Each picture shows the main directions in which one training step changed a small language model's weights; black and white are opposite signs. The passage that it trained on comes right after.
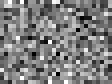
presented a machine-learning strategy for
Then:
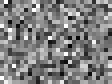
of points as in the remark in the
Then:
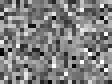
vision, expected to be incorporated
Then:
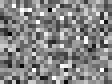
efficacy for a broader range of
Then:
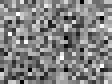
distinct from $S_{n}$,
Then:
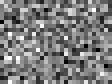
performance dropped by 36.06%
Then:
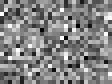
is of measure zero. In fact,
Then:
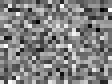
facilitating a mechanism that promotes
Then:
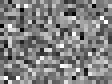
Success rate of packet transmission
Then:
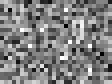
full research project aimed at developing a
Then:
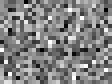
of the 123 river
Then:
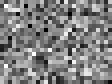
the principal part of the first
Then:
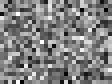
algorithm of 2-order. Other symplectic
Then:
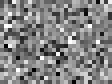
Ingredient: Rose oil,
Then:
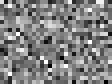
from five manufacturing companies, structural equation
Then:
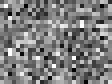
order to determine the influence of the standard
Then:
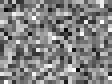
vs. Non-Surgical
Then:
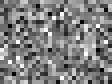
accuracy by reducing false positives
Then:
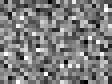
exchange. Attempts² to
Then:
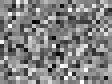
13th centuries AD, a
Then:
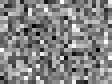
- Analysis of Variance Table 4:
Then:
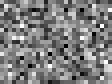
that allow separation of the additive
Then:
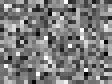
will complete the proof by showing that the
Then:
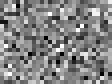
metastatic CRC can
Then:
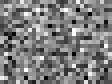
degree at most one. But now,
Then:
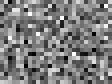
challenges of domain heterogeneity, input
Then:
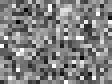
His throne and created day
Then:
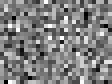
relations. Note that different preorders
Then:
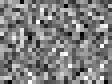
\end{rem} \medskip The
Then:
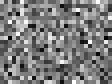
communication in the team. <input
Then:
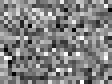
secure and is corresponding to the description
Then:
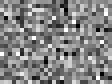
should be supported to reach their goal.
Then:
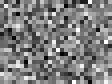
the values $0$ and
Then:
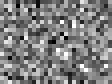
12 cm during experiment, layout of
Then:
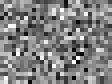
for reliable, accurate and safe
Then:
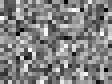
solution of the non-homogeneous
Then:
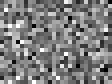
fact convex along $u_t$.
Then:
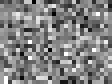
\] For any $k\geqslant
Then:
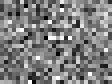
phase. This process requires setting up the
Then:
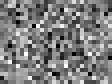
bone to increase stability [20].
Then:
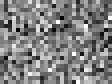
term $(B)$ given in the expression
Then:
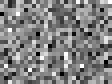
of object detection with navigation
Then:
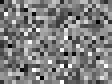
highest in closest standoff. In
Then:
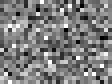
section we present some consequences of our results
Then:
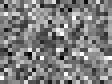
in the last ranks. River
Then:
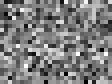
premature baby in
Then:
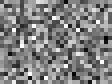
have greater political knowledge gain from social media
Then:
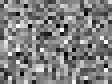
the context of implementing technology in
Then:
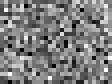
saved the day. It was
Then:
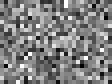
of equations. For HFMs
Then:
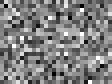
in Figure 5(c) indicates the
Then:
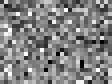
the Czech Republic within the
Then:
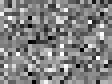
- T_\Psi U_\Phi
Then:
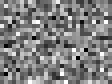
significant (Figure 13). The running
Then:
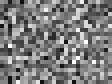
compositions to achieve the final DS
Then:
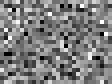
plant is unusual because it
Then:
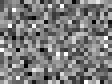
ongoing political unrest ignites
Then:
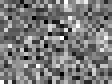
on a conic. After change of
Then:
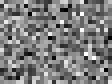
more material to cope with the effect
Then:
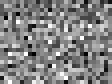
two periodic billiard trajectories for
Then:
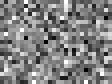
of the range, the period of the
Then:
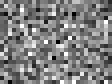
it does not constitute a crime,
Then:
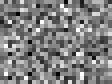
In this picture, a function
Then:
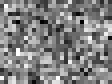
1 year before inclusion in the study),
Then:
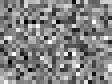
uncertainty and ambiguity. The last two
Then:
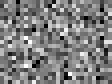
$T$ equal-length time
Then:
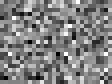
show that Snyder has low
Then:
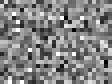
is Ground floor and it
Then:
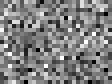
This is especially important in real-time
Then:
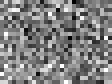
delivery. **They are
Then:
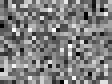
following formula \begin{align*}
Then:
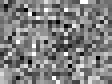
all the financial assistance for the
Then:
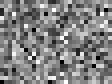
\pert(q)) \otimes
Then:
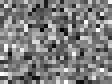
with the set ${\cal D}$ given
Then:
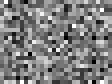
and the operating staff is largely highly
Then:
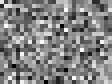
availability is different from data accessibility.
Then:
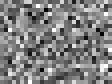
on expert interpretation and potential delays
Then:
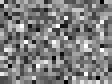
that it is highly imbalanced in
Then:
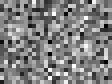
employed to interconnect the
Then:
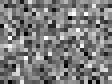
indicates that opinions regarding the degree of
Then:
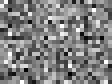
the Church and questions of
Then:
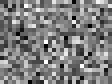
triples of dual numbers,
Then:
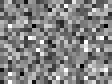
investigated using advanced characterisation techniques such
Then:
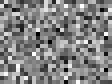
that the wave function for a localized
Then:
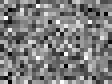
cannabis consumption and development of
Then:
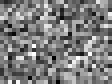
condition for the base manifold: $$
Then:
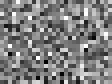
$I$, $J$ are intervals
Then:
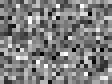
female indulgence in premarital
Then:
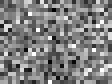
Training Content Used
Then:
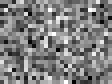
*J. Am. Chem
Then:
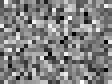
filtering can remove acnode noise
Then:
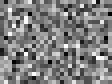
heat, light, motion, or
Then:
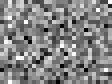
dimensional vector space $V$ over
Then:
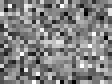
justice Utilitarianism
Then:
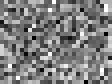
wireless networks at the stages
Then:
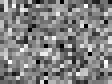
reliable feedback on ventilation
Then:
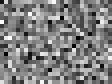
by MRI were randomly
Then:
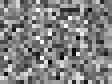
are used interchangeably,
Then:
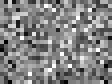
polynomial in $t\in
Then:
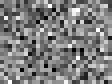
The methodology adopted was through a structured
